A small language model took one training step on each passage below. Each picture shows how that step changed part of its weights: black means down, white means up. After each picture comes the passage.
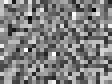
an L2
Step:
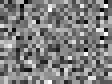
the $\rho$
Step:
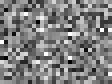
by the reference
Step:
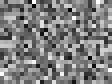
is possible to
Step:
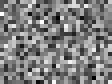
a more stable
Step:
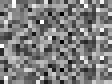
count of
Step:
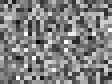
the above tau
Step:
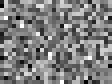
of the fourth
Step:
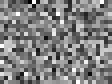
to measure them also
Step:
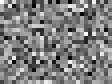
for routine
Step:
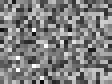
the direction
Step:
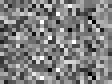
minimum trade
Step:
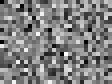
and the two are
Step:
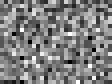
a mixed
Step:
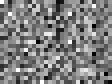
common in
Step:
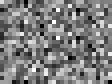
extract an
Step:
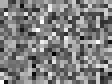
respectively, indicating
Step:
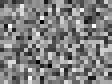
the impact on
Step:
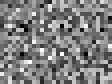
In order to
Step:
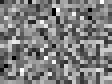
however, that
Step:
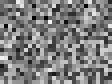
the support,
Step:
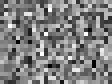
on several
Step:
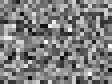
The present paper
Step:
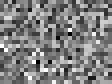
the response results
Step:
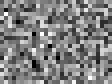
values. However,
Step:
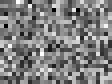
results, the
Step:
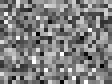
terms of order
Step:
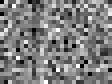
Also, it
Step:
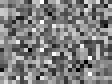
Journal of
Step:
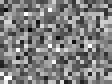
from lattice
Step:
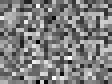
are effective at
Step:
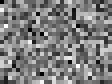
require additional
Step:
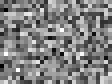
with a statistical
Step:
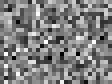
time of our
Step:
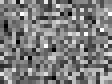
emulate one
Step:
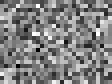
to all of the
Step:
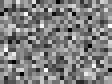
without needing more
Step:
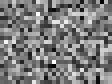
control loop will
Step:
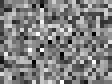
for data of different
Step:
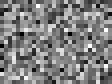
that are smaller
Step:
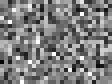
time derivative
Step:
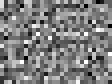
oil or
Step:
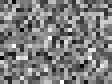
the structure of these
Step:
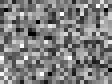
that describes the
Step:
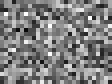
have radically
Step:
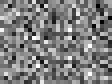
not need any
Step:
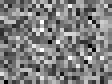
minimum and
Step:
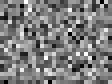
biota within
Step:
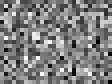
increases the
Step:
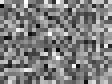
queries by
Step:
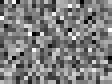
the spectra.
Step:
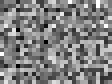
to global
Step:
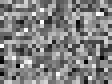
training samples for
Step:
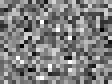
allow a network
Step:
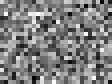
a young
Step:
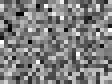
the instanton
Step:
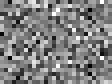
ad hoc
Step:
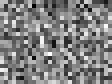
and SBP
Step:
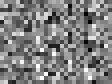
plan network with
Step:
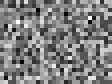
the same regions
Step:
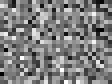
do the following:
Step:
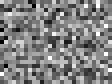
used to show that
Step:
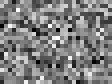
This paper gives
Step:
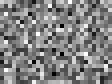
inception of
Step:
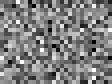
put forward
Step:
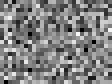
the scalar
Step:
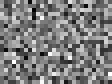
The second part is
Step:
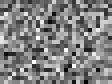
clusters at one
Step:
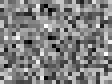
call $C
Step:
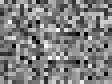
any food
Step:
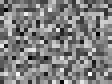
from our value of
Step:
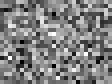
if the other parameters
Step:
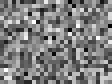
contact assumption
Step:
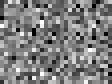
LiG |
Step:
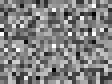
their dipole
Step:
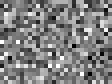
in partial effect
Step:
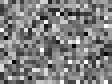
imbalances that
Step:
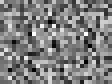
real and complex
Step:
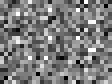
Way. In
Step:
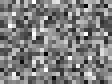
physical properties of
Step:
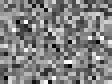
only is much
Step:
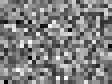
The study also found
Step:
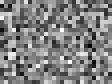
current for a specific
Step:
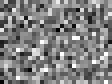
paper. Fig.
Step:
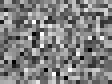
value. As long
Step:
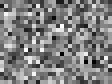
in the selected
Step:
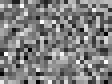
RB &
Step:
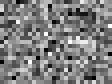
suitable for
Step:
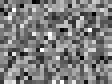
Role of the
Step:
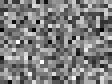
between different methods}
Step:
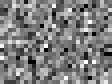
program to
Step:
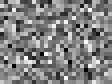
grow plants
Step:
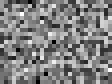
methods were used with
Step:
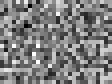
resorting to
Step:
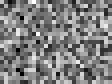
various ways
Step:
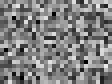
their data will be
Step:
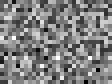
the materials for
